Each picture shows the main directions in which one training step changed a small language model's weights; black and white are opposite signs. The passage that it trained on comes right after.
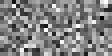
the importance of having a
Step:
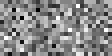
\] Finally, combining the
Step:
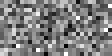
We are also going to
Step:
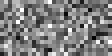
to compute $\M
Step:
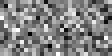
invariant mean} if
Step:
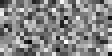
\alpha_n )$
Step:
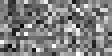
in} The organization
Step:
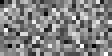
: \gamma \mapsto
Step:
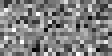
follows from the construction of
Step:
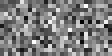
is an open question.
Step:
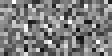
the previous sections. For
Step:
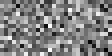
the relationship, when
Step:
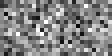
= f\left(
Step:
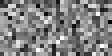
= \di_{\partial
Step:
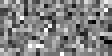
that $g =
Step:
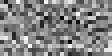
homotopy classes of curves on
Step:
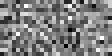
in the first term,
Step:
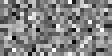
The author conveys
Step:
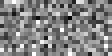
regular unimodular
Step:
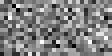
1: The surjection
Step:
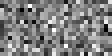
is necessary to have at
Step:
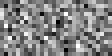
if $H\in
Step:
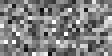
a relatively-free algebra
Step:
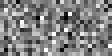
large enough in some
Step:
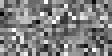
conditions the Grand Lebesgue
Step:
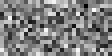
vertices $i$ and
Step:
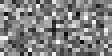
mind, we
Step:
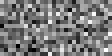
set of points is the
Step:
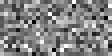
of monomials in
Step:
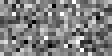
of attraction of
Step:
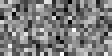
reference configuration. The body
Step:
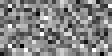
We are going to use
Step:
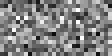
Assume that the conditions
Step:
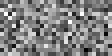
stochastic generalised functions that
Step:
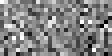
is a strictly decreasing function
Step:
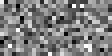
in \cite[Theorem
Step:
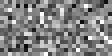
are none. Let
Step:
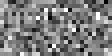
worst case would be
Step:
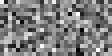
relatively prime integers, then
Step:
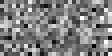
$\bs$ by replacing
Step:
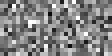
ascent step of
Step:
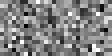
paper is to improve the
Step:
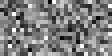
We then consider the
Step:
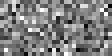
of this algorithm, available
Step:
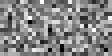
Such a measure is Lebesgue
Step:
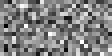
a preordained
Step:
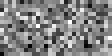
\newblock The model matching
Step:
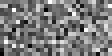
In other words,
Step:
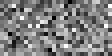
the {\it weighted Banach
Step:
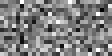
with respect to the
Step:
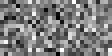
correction equation,
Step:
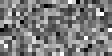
graph $G$ with
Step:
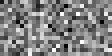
term `compared',
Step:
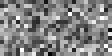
divergence theorem then gives the
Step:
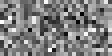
times, spectral gap and
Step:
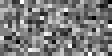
$n$--complex with
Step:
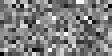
which is not in
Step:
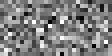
is at least uniformly
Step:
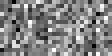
function. The Fourier series
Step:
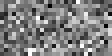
open bounded neighborhood of
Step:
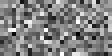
with a GCS which
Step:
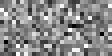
Then we call such a
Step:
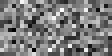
-- which is essentially a
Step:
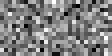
Euclidean space ${\Bbb
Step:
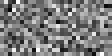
%where the commutator
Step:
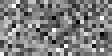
a complex structure and
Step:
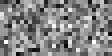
isomorphic to a direct sum
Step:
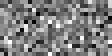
is easy to see that
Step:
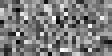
if and only if
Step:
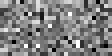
computer check shows that
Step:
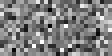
but are neither SI
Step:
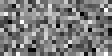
a set of atomic
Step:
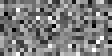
four distinct rational multiples
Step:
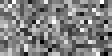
is valid not for every
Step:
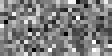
conjugation, is nontrivial
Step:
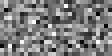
for helping me
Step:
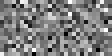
which is equivalent to
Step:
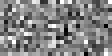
be parametrized as \[
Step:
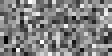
p$ then we are
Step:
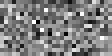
merge into into a
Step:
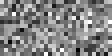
function of $O$
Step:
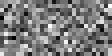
the true positive rate against
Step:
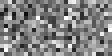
bounded at the cusps
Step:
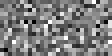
is fixed, that
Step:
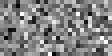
framework for the link between
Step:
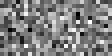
that the condition in
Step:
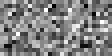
grep -A1
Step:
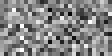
a priori} assumption:
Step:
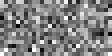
entries equal to $\pm
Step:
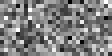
i.e., there
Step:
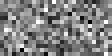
associated simply connected group is
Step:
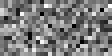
for $1\le
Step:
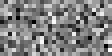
for both inhomogeneous and
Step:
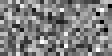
side with respect to
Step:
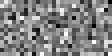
learning (RL) that
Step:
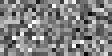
polynomial of total degree
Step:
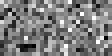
assume that this minimal model
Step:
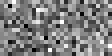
following result is needed,
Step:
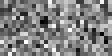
. $$ Using the operator
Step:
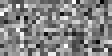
in proteins?
